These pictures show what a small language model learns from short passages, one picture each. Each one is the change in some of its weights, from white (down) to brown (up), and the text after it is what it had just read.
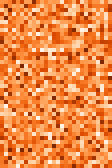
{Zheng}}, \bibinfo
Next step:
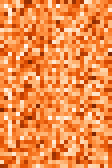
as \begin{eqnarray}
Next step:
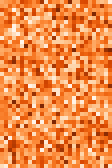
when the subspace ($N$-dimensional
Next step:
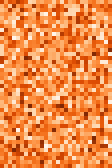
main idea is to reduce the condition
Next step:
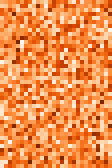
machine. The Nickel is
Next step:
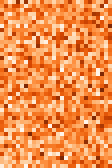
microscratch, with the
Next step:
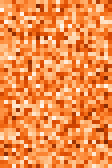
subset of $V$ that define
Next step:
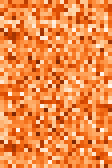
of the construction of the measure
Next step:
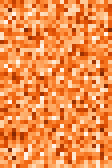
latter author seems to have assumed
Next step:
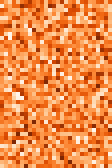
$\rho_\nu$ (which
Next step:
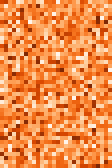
operator (scaled by $\Sigma
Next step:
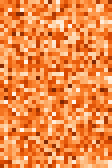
some infinite subset $A$ of
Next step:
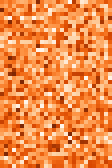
drawing of $G$ isomorphic
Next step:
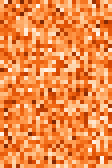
cannot be demonstrated conclusively given
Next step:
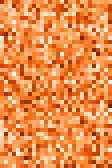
electrolyte concentration are direct evidence
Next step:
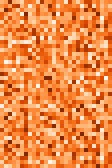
Astronomy, Department of Astrophysical and
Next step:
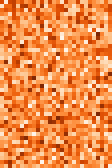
the unit and counit and the
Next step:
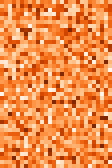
going to nonabelian algebraic approach
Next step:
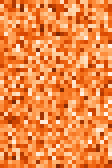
one of the composite scalar
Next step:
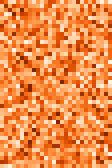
background jets as defined by the
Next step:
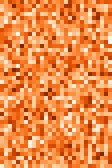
method. First, the bases
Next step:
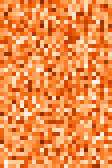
In this work we study a set
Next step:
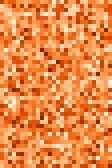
reasonable analysis on the static dielectric
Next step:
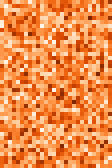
physical systems. Particular attention has
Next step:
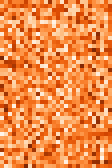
of the photon candidate is
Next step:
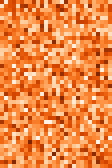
the $z$-component of the
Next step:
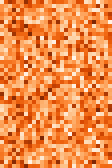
type. \medskip \noindent
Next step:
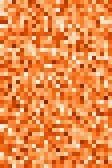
of $W_m$ by
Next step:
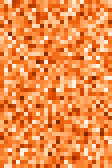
H_1 \circ T
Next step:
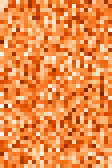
by compactly supported potentials, and
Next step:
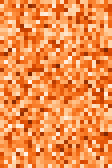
close to the estimate obtained from its
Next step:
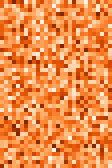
Lie algebra ${\frak g}$, as
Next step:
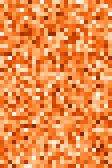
$\vr_{\alpha}$ are isotropic
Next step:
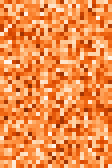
the study. For details see
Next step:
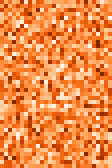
{\em annihilator} of
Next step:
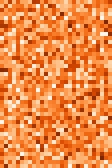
This observation leads us to infer that
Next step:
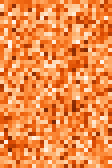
can be directly excluded by the
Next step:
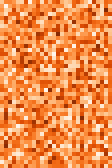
unique. However, if there are
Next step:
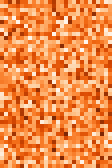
magnetic in the i-th
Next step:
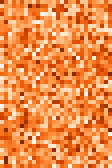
than that which would be measured in
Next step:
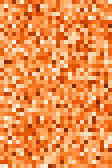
best estimates from two alternative ones.
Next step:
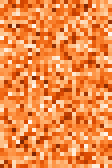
be defined similarly to that of
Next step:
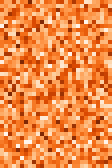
$SS^{\dagger}$ for a
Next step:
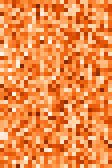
spaces, with $X$
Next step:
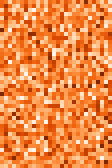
NGC 4472 to complement
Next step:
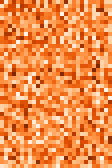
the neutron itself, if it is
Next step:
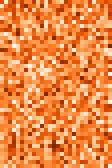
the one-dimensional case is
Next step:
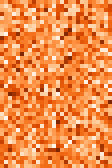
shape functions defined on the current configuration
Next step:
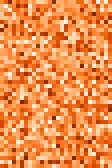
inter-subject variations and great
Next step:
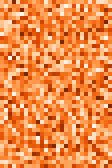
$T$, such that if
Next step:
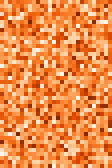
error bars in Fig.~23
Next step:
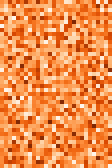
vacuum with a self-interacting
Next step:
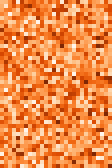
as a function of $q$
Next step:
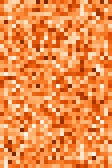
(FLOPs) per
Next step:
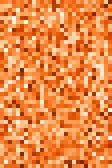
FGM-GR are almost
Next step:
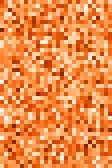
sweeping method. Some
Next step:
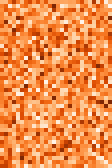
A classification of well-posed kinetic
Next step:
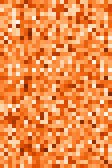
half of the right hand side
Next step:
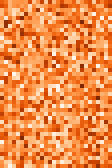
in-plane elastic properties of
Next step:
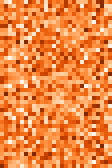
\end{equation} The
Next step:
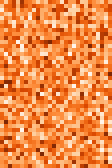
in the secondary cosmic
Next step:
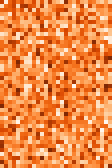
the ciphered text
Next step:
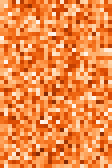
as a limit in the following
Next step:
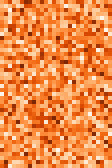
such that \begin{enumerate}
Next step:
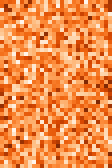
relation we change Step 1 to
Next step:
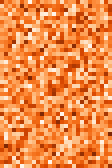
exponentially. In this case, a
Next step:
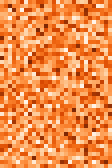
i_0) \times
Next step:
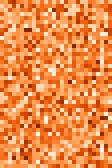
new approaches to reduce the systematic uncertainties
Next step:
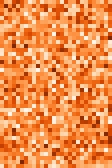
case of single commodity,
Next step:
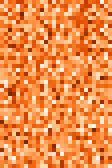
Eq. (31), the dispersion
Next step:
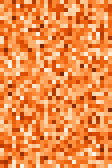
a new phase transition branch in negative
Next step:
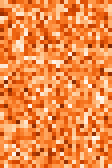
We prove the following algorithmic
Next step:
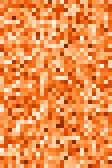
of wind generation. In Monte Carlo
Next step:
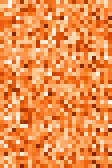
information on individual fixations and
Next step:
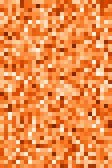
et de la commande des
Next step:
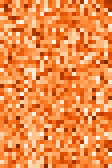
Corollary 2 to functionals of
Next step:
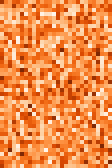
observations are consistent with equal mass
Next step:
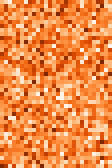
\end{align} By Proposition
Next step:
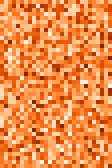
additional term contributed by the electric
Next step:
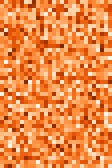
various effects into the formation of the
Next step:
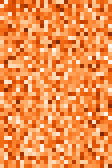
the system of coordinates with origin at
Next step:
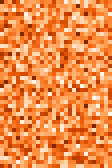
$b3$ become more
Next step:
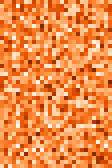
a $2 N$-dimensional free
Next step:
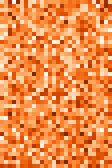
problem by Non-Local methods
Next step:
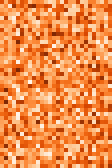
number of exponentially small expansions increases
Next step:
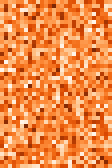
\ , \qquad t \in
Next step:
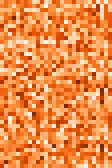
modular Lie superalgebras (for
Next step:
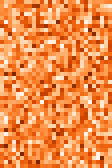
Quick, L.C.,
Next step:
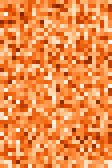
For local correlation functions instead, one
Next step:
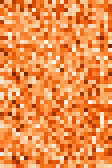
our model thus predicts a
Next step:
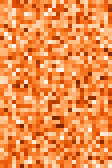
amplitude in Eq. (12)
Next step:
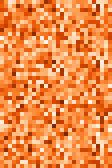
maximum permanents of all matrices
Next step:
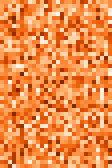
supersymmetric generalisations of the
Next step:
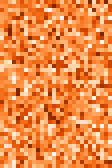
sampled orbit under $\T$
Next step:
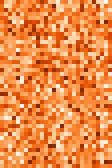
parabolic non-unipotent
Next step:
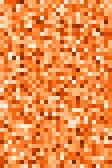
is \(r\)-homogeneous if
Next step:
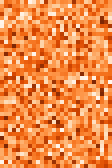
been extended noncommutatively,
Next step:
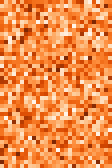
obtain \begin{align*}
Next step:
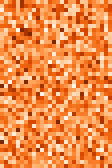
in the effective potential as given by
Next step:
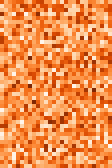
equality holds by change of variables and
